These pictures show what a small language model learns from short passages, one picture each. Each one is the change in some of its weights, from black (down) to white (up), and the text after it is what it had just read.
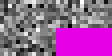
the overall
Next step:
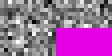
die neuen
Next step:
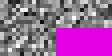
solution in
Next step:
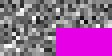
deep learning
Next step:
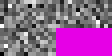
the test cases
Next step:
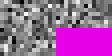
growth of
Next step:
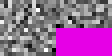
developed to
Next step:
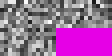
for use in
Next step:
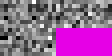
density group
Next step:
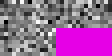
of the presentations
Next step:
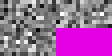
of knowledge
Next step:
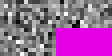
identical to
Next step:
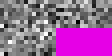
того часу
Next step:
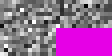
the responses
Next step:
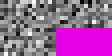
of the Work
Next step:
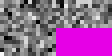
while the Fig
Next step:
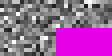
this unit learning
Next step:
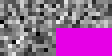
ground state
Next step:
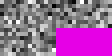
to fully
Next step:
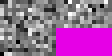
na visão
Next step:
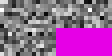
the Av.
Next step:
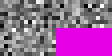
The highest
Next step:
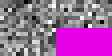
greater than
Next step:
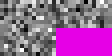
of this work,
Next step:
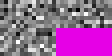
of optical
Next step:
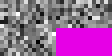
of AI
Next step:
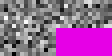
the amount
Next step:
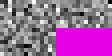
are widely
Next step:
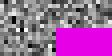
to operate,
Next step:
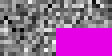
forced by the
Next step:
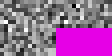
applied on
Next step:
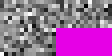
we report
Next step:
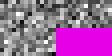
in knowledge
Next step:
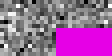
actors that
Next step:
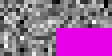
la calidad.
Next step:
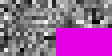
papel e
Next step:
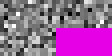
da Operação
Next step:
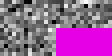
the walls
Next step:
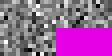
present study is a
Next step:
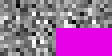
total informal
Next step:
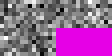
the formation of
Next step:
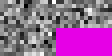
national, à
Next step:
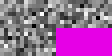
el apoyo
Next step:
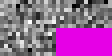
file using
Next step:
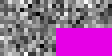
that $G
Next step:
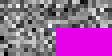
literature and
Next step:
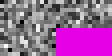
in *T.
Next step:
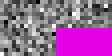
stability is
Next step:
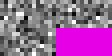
methods and
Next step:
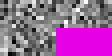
of mother
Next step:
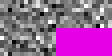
About 4
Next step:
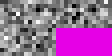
role of data
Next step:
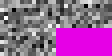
the order in
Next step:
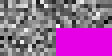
for the various
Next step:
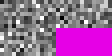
soja com e
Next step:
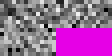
análise dos
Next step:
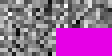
more like
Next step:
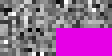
have developed a
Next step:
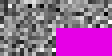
the best results
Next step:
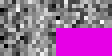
computational analysis
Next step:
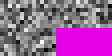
at the University
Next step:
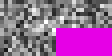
que coloca
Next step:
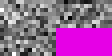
3 wordt
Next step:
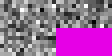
toma de
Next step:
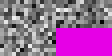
modeling approach is
